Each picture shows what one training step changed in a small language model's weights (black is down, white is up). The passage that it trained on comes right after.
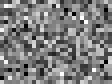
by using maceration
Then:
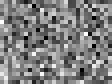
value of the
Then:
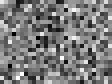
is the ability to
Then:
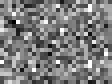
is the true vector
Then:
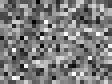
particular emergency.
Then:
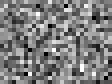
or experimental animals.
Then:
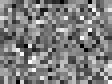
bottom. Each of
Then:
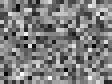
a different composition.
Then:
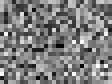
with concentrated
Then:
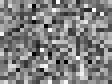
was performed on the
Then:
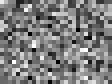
is explained by the
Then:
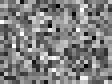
be performed for each
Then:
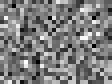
figure advises them
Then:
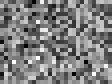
The positive outcomes of
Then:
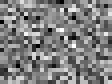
the commencement
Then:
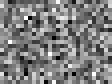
strategies focused on promoting
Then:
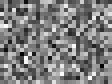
study into the Business
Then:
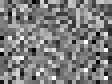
While in the second
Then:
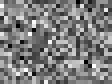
ml moisture content,
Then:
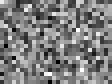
is derived with error
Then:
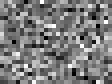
second thoughts:
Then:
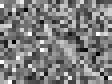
Subgroup analysis showed
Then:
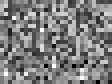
economic programmes and policies
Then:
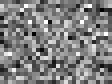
the assisting beam
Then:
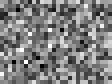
the treatment of
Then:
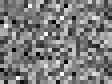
(the output
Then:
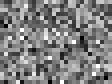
been in use for
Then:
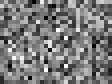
The physical condition includes
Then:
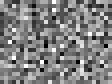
led to no better
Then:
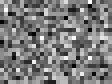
joint family type
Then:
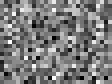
asked to participate in
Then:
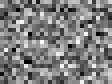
the regional financial management
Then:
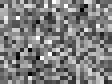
not have the financial
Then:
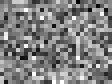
supply we designed can
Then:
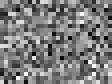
the supply and demand
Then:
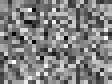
volumes of blood
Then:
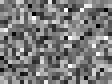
of contract makers;
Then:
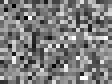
public places.
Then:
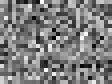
most central collisions
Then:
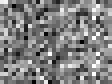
of losses and giving
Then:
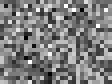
has marginal
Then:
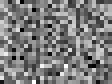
et al.
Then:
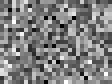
This research met ethical
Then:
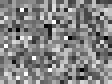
respondent and I
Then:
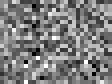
temperature of the natural
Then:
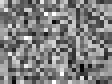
at the end of
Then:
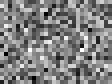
Women in
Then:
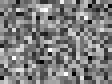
all cultivated plant
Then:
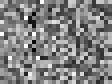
human society is
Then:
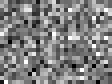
progress and main outcomes
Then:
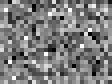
amounts of water or
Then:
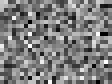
and oscillations,
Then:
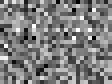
of x^n
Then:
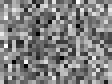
So the response of
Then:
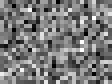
coverage and nutritional
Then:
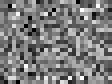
Figure 5: Comparison
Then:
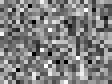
was done in
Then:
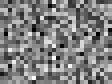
advantages of both
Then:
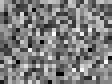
with a given
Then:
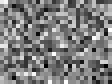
of fabricating the
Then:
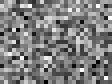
expect that within a
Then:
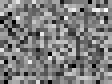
forests, their
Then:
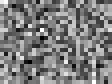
of the most important
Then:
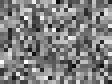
software services provisioning
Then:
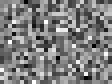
three images to be
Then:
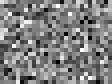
and Motor
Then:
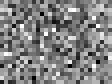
help them in performing
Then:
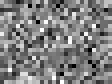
fun, good
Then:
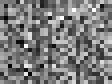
applications, all
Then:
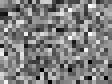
the atmosphere //
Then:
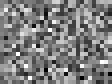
corporations for
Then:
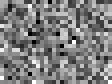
analysis. Experimental
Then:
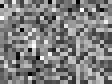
not possess the
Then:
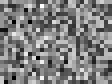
of the company's
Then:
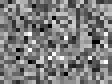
defense against
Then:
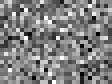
Within one week
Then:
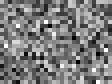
why? -
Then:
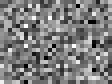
Results: In
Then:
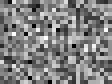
acute problem of
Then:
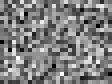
EUR, while
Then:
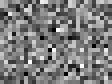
the virtual walls created
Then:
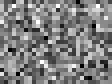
still distribution disruptions
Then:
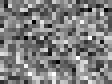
can be used as
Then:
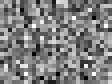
features consist of color
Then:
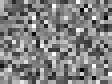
mean and standard deviation
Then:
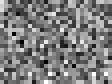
from the language assessment
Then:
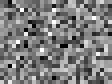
adverse health outcomes in
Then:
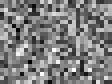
no observable
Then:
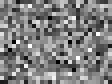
Pro software is used
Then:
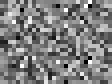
the crystalline
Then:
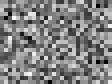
Workshop and
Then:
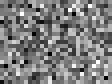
warning that even
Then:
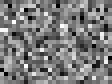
of wave velocity and
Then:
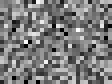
(cement and
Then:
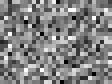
services such as
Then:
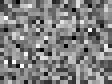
enigma of
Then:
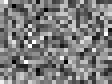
of the study,
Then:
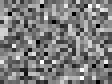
and lead to the
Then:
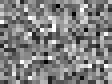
be used for the
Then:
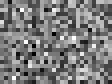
ethical and financial
